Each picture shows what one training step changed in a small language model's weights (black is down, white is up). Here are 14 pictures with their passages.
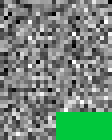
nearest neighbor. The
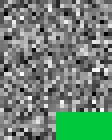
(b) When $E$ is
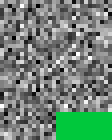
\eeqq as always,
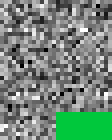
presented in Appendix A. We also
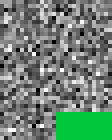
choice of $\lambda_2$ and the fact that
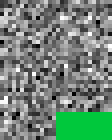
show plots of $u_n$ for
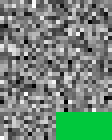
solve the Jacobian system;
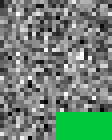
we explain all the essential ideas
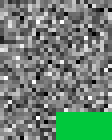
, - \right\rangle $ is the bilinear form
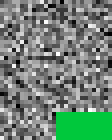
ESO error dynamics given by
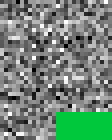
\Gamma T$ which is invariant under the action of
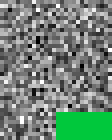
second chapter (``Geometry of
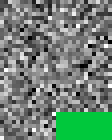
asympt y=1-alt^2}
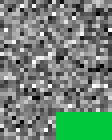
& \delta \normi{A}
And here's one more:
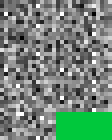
и число
